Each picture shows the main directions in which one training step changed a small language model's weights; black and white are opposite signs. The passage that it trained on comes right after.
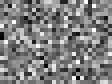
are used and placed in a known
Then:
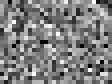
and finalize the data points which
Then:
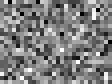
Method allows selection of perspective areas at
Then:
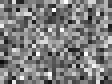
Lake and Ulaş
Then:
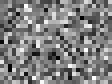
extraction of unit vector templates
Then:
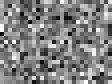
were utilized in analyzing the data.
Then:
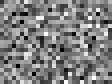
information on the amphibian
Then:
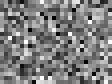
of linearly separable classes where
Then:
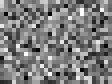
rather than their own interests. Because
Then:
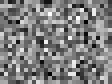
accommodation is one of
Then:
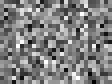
you may risk to lose the
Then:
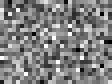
(SMEs) have limited
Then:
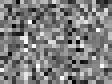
already exchange in game currency
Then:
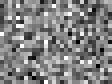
non-parametric that is
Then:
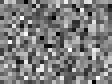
simulator. The result shows
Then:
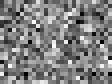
temperature, or load or any other
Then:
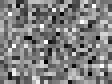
other hand, in the light of
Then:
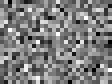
U.S. Guidance for Risk
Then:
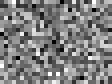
international examples. As a result international
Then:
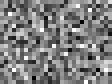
the load equally among all the
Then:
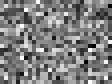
ranked position weight to balance cycle
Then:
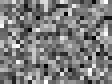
makes it a better option than the
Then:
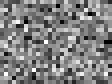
security, challenges, solutions like
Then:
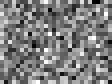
had minimal depression, 18
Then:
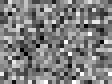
the mind maps were the main data
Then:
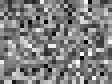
are presented as follows, a.
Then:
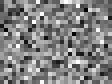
reaction on NOx and CO
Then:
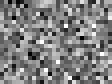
of contextual meaning and omission of
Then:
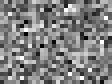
the schools that we know today,
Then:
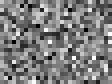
*bári* died
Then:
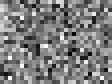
\beta(n_t -
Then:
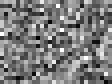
friendly ways for energy production.
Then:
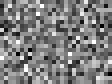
2. Innovation for
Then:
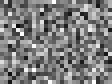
the resource-based theory. The
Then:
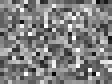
that I need to reinforce
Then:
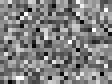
prove the existence of any conciliar
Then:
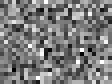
development of platforms to bring together various
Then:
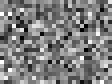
the increase was significant between specimens
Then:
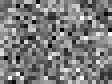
yield obtained by sorghum
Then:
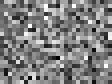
victims. 4.
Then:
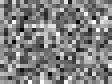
or if they were present in
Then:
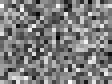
variation observed between the calculated and
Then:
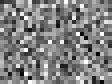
The excess inoculums were
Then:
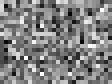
Togetherness in
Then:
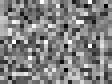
among all modes regarding the operation of
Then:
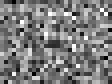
aware the tax payers on the
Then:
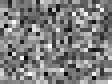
can be trained and their effectiveness
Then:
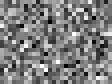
pressure at stagnation point and
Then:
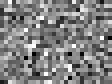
The FishArt Porto
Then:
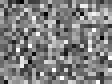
major threat to the succession of
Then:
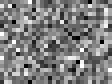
are important proofs of using it
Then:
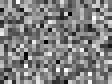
The educational process involving students with
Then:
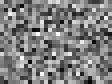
a method to calculate the trapped
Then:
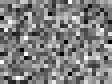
Instead, specific actors within
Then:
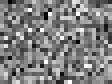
of supermen, slaves,
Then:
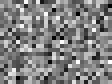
that are specific to a model.
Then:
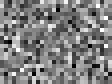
and databases for the quantitative
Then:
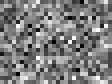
mean scheduled maintenance time)
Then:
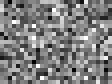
and individuals, foster innovation,
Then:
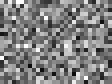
of widowed respondents. In
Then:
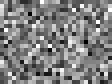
between static load and von
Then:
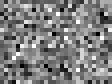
research interests include artificial intelligence applications,
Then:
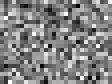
universities on a more constant basis to
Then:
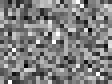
of 21 to 30 are mostly and
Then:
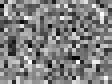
as samples. The city of
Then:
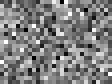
RIFLE classification. Correlation
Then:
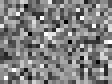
accuracy relates to the probabilities
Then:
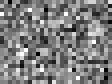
the same of SubSec.
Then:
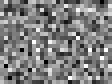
this paper, we report the
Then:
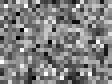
architecture model of the neural network
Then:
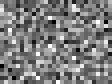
The tracks exhibit quite diverse
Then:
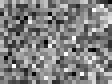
realizing the vision articulated by
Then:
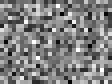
highly important in order to exploit
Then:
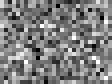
than the half of that of
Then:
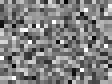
I. INTRODUCTION In March 2020,
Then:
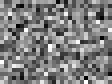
a decrease in quality indicators were noted
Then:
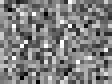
Happy with blinking eye
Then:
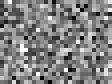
resources (DER) and the
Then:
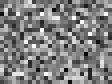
jpeg format for the
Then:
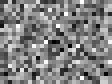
device, a 1% relative improvement
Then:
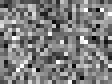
LIPSS, discussing
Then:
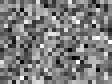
planned to compare various types of
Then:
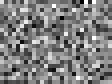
all parties who have greatly
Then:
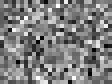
existence of three mental disorders at the
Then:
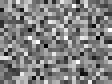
The early loss of a tooth
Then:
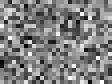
deviation, measuring the variation between
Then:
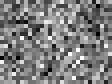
sensor As pointed out in
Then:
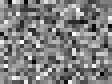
which possesses a high adsorption
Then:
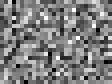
or Linux platform. -
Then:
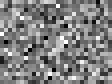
either cubic MSe
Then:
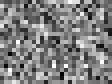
label y_n of the N
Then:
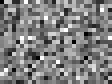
which could jeopardize
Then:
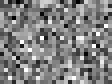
of local public services depends on the
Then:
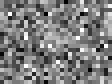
atom, is more significant in
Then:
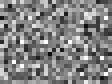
responsible for this water clarifying
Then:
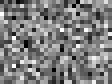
of Okun's Law
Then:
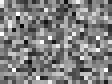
shape functions defined as [2]:
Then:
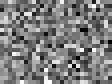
note one nuance that not
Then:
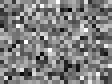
Figure 4). Notably, for
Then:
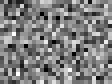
of drug resistance. In this
